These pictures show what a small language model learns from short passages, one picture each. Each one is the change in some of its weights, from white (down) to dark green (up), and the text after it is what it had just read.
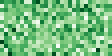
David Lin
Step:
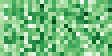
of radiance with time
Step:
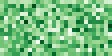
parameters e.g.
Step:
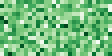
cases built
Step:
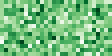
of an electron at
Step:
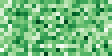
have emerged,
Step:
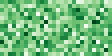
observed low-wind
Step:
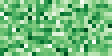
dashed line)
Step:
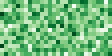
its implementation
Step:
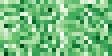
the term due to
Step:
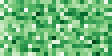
by calculating
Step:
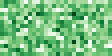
realizable pair
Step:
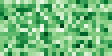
We note that these
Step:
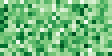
The rotation curve
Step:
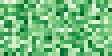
results the dynamics
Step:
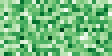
the current in a
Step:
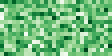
the origin of each
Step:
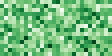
would consist of a
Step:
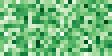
is uncertain as to
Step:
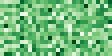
the sample and the
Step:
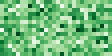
has including the effect
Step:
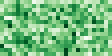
line profile parameters for
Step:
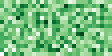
power $P$ is
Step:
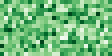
addressed by
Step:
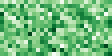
galaxies and transformation
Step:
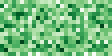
can lead to density
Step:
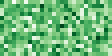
phase transition. The
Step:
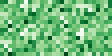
reading of the
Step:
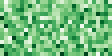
this a useful
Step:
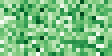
are discussed at
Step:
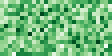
on the masses and
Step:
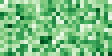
run over the
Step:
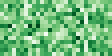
control while
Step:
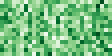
monotone function
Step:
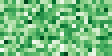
the bottom of
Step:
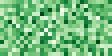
set and compute the
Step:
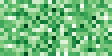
panel corresponds to
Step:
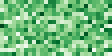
and Dr.\
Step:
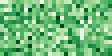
visual plateau
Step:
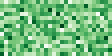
the covariance
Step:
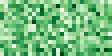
parallel to
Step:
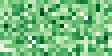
and longer than the
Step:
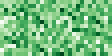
are using classical
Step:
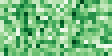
analysis we find that
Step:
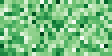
mixed spin state and
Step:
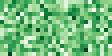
criteria for
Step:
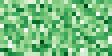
an interval
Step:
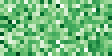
clear how to
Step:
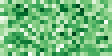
indicated values of the
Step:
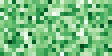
specific reason
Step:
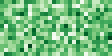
brought by
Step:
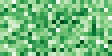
and frequency-domain
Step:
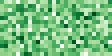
In the strongly
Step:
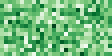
of prescribed
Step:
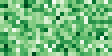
its corresponding KZ equation
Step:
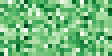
kinematic suppression
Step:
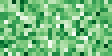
Z_i$, and
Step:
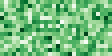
this channel is the
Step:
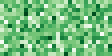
with the SPL
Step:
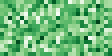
transition. Therefore,
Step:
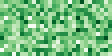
part, with the
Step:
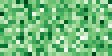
The powdered
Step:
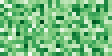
The existent experimental
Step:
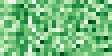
properties in the low
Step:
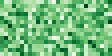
model size and thus
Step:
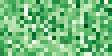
of their age.
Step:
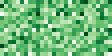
searches and
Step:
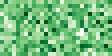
theory and research
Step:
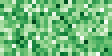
placed in a
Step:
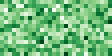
swept and
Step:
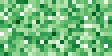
with Sauter's
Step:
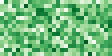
a new predicate
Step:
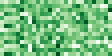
the original proof
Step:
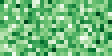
and come in
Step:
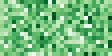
together with
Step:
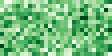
feature learning and
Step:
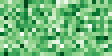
for the nearest
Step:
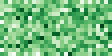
make a simple
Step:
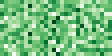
wavelength, and
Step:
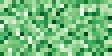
and $k$, which
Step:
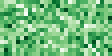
hazard rate
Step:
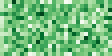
with other liquid
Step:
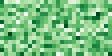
tension $\tau$
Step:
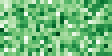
not achieve
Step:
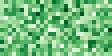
of profiles as
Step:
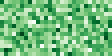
partial differential equations
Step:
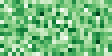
even though their
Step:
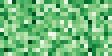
Appendix B
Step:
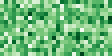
Enabled by
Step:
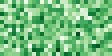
(not yet
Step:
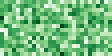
one tries to
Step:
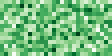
a DM, and
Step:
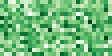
the ``Other''
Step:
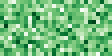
processes in a
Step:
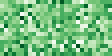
some absorption.
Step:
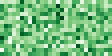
the situation,
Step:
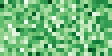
in waveguide
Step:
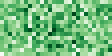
neutral clusters
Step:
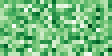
offer complementary
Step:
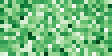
Drude model
